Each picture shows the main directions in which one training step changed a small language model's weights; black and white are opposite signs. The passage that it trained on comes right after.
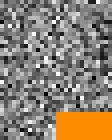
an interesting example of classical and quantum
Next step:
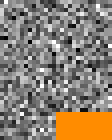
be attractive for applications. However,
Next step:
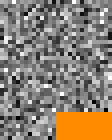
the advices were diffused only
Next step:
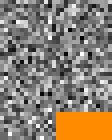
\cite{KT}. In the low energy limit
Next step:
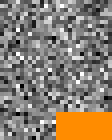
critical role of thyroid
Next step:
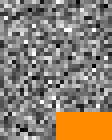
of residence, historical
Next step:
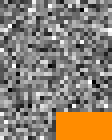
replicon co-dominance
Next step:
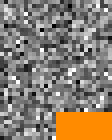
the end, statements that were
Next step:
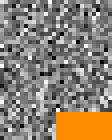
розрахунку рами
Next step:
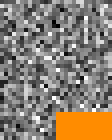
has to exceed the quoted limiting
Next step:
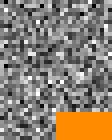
Schiff's Bases are formed by
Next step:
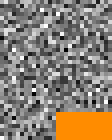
Openstax (Rice University)
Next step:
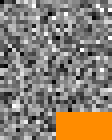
A good correlation between the recently
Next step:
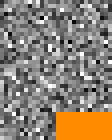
the Hamilton--Jacobi equation is
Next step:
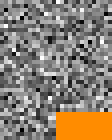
the minimum-mass disk model for
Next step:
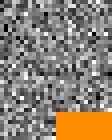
The following groups of stakeholder
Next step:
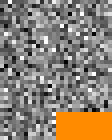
authors. It is important to note
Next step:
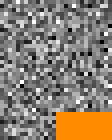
increase of $f_{LT}$ from
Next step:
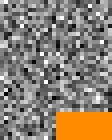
тому подібне.
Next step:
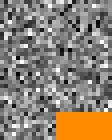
higher resolution data would probably allow such
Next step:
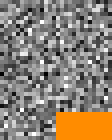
\ \ i = j \end{array}
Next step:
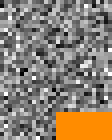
satisfaction of the sufficient
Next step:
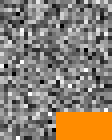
against clinical isolates;
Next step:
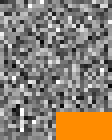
screen, with a strategy for
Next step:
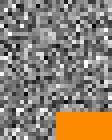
cooperativados que – direta
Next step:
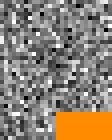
with the classical approach for large scale
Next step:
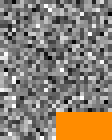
is called Manicaria
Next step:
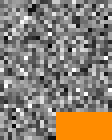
with Ajayi and Araoye
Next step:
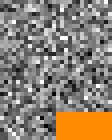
insisted on him studying law.
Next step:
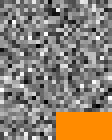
não haver hidrantes
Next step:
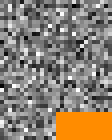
of the burst sources. In
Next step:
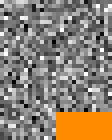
Magister Pendidikan
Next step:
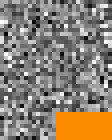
estrutura hospitalar
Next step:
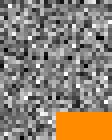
an electronic chain working in single
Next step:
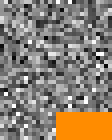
may partly explain the cultural
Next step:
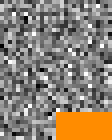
generalized asymmetry: $ A_{Z}=
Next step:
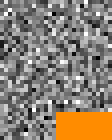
visible to INTEGRAL at
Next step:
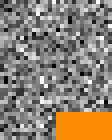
the edge dangling bond interaction
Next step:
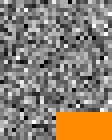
conjunto de variables. El
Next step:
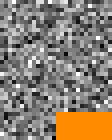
and offered a biblical
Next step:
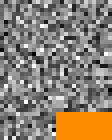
not recommended unless
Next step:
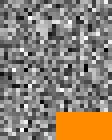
and should be considered while measuring the
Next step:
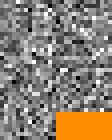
business literature, we
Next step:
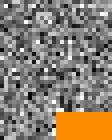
discussed; we finally conclude
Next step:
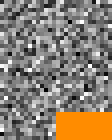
from their job. Moreover,
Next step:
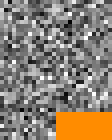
keep a constant watch on
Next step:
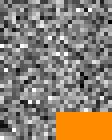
theoretical investigation of the
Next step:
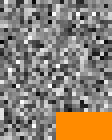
Developing professional communicative
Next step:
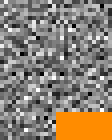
K. Amitab, and D.
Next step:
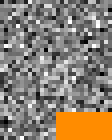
the evaluation and assessment systems rating
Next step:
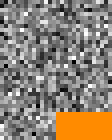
cryptographic primitives.
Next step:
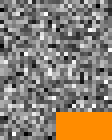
send automatic reminders to
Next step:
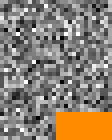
The implications of this gap are
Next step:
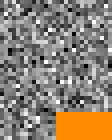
degrades to $\sim$25\% due
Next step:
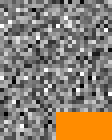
Sukerberg, Eduardo
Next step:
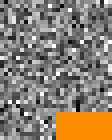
by considering ICLs of the form
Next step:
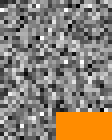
Рта и Дентальной
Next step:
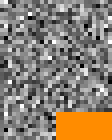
perspectives for European research and
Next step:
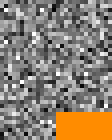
have continued to decline during the 20
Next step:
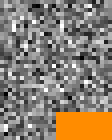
*multi criteria analisis*
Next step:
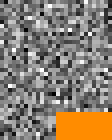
would like to conduct interviews with
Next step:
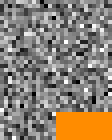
eliminação do VSR varia de
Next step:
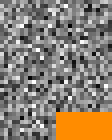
odamlarimiz bevosita
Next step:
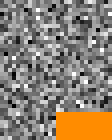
as well as the morphologies of the
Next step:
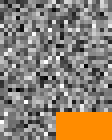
reveal that the structure of BP
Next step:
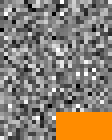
for Third-Trimester
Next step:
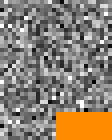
conversation with these specific user communities
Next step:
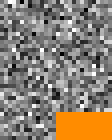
statement The data that support the findings of
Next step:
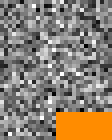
future teachers of technological
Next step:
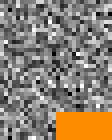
According to researchers,
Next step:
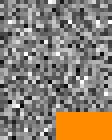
the experiments: AFM JPD
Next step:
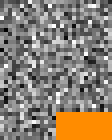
of Education, Jinnah University
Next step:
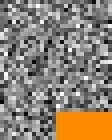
typical uncertainty of the map
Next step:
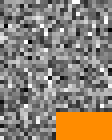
or event or their characteristics such as
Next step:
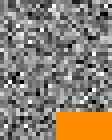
condensation nuclei, and
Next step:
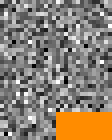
efectivas¹. La
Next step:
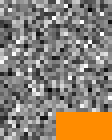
ya'ni polisemiyaning
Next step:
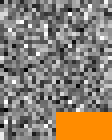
em carácter emergencial,
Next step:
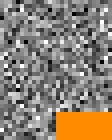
and Sustainability in Smallholder
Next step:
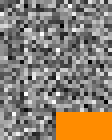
hosszú lesz. *A
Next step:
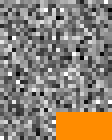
Parameters include the typical number
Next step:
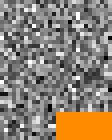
the Phase~\textsc{II}
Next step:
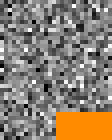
As it relates to the study, this
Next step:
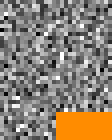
the Gini Index of vanilla
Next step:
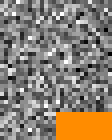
va ularning ishonchligi
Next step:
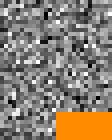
only the biggest term without
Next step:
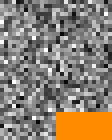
In independent cultural contexts,
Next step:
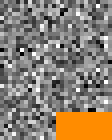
detect a higher mean flux of 0.2
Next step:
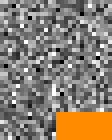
поштовхом до
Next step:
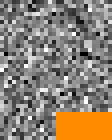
Chakor». *Dos
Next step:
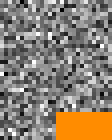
Rehabilitation..... 446
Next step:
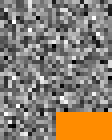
them are rated and commented on by
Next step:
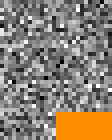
que realizavam atividade
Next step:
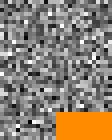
asking stakeholders to
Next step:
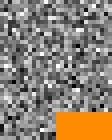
and concentric reducers are the two
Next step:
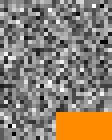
que não possui, e não
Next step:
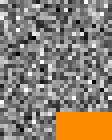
offer a complementary solution to address
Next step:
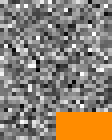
This suggests the existence of an
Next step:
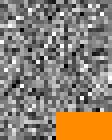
presumed females. The
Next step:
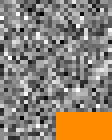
Therefore, we can say that the
